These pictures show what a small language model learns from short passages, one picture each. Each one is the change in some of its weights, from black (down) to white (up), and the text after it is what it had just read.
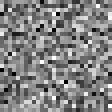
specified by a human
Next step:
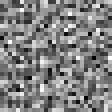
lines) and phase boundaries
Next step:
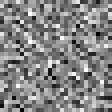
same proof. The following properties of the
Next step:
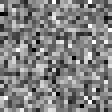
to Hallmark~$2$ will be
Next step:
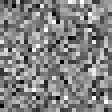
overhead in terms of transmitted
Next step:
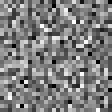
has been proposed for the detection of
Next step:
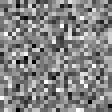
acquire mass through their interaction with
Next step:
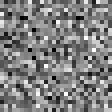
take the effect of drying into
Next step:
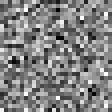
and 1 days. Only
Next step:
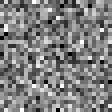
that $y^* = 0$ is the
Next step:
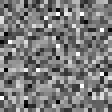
radar provides the unique
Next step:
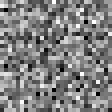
Moreover, these depths are
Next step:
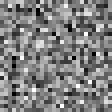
are determined by the unknowns
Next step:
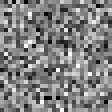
differential equations by the finite element method: The
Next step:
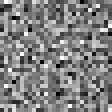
have that the unconditional probability
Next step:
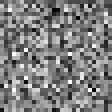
%% use the fnref command
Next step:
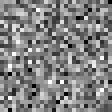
with the SM, the lower central
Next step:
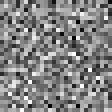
be affected by user
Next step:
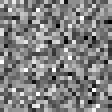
to analyze the effects of subject
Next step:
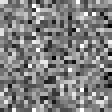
by approximately 15 and 10
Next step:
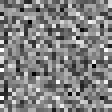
All the indecomposable
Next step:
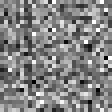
taken a look at the following solutions:
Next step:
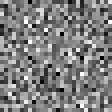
results for HCTRW generalize
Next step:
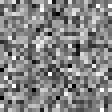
formulation to enable comparison
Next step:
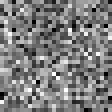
\Rpnk$ must have a positive
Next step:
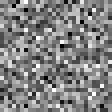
using the octahedral symmetry of
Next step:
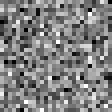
between two closed shells with
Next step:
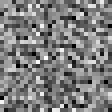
the unknown, perhaps
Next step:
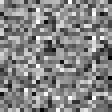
masses, and displaying optical and
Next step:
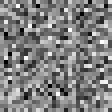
locally \[ g = 2 E (d
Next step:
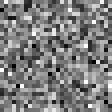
that the regression space is typically
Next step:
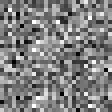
a pile of sand to another
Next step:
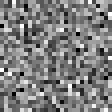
diagonal. Throughout the section we
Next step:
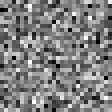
$\mathbb{P}^{n}$ such that
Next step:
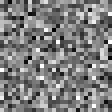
property, depending on a profinite group
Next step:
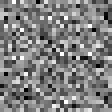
Fig.~\ref{fig1} indicates
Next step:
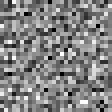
in the early Universe, when
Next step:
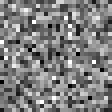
many authors study the general properties of
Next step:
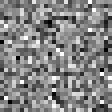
and $m$ is the mass of the
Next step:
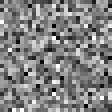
sequence must both be due to neutron
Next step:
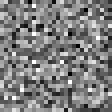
completely known and given by
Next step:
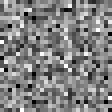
\begin{Proposition} We have for
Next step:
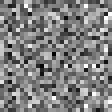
tunnel barrier height on
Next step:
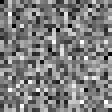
<0$ the free energy presents one local
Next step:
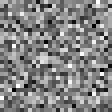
one can calculate the initial impact
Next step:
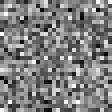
the probability of speech existence)
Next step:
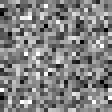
predominately composed of the
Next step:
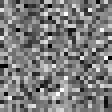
w,u,v\ra$ are
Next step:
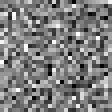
J$ (see \cite{W1}
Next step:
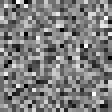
we discuss a parallel implementation
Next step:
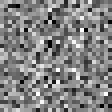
parameters. Additionally, the low
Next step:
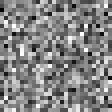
for all the states listed below.
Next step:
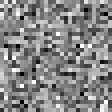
and galaxies with a high
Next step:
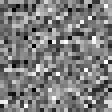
not as successful.
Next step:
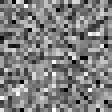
shows that the parallel connection of the
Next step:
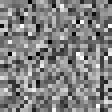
spectra have been reproduced by
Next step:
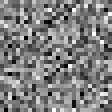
and $HL/L$. Since
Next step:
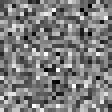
during the experiment were evaluated
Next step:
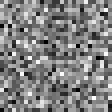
formulate the following criterion: If
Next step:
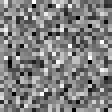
$n$, let $W(n)$ denote
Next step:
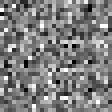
not a genuine path integral
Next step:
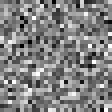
shape of the ground state
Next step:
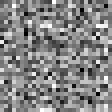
on. \end{Remark}
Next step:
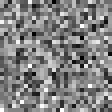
a proper coloring of $G$ it
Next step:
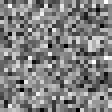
of pairing! In the limit of large
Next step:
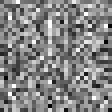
surface biosignatures for
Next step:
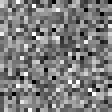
been proposed, e.g.,
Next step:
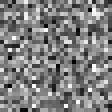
not observed in the two-fold
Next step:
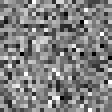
infinite case as an immediate
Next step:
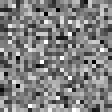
The crucial observation is that an
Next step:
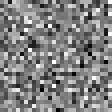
and Zero to Noise},
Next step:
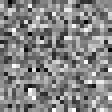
semi-authorized user can only
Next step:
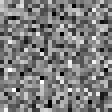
on the WWW, web
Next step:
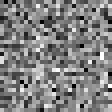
such approach, it is expected that a
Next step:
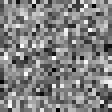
$\nu$ is the kinematic
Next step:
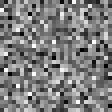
grid of $3\times 8$
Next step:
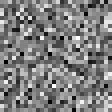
transfer (low $\Dt$)
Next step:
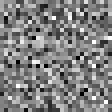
leads to only a small constant shift
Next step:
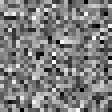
of the metastructures, and,
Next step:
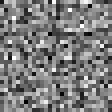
frequently use the notation
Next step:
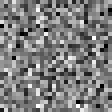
this analysis, we sample the joint
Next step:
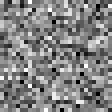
of sending a chunk of size
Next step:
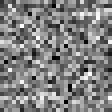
any non-zero $\bar x,\bar
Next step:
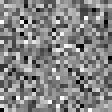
way \nadea\ handles these
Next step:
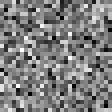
to construct such domains, we use
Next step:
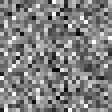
In the present situation, the
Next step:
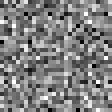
dictates the pulsation
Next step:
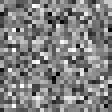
to be finite, phase coherence between the
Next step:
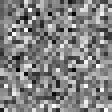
The next result identifies the action of
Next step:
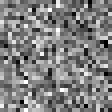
for testing. The training set
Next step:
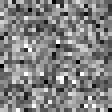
Users preferred small
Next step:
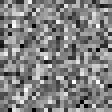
in the US, India,
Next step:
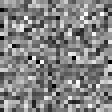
We find that the distribution is concentrated
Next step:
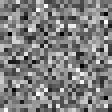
fields. Ideally, the four
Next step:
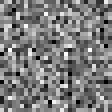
the groups $\{0\}\times
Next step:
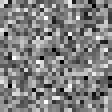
on three benchmarks commonly
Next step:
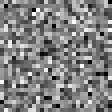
transition between two different levels. At
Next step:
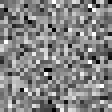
been observed in the Raman
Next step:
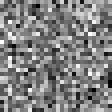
$\Omega$ being a John
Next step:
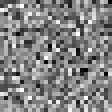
used in Appendix E of
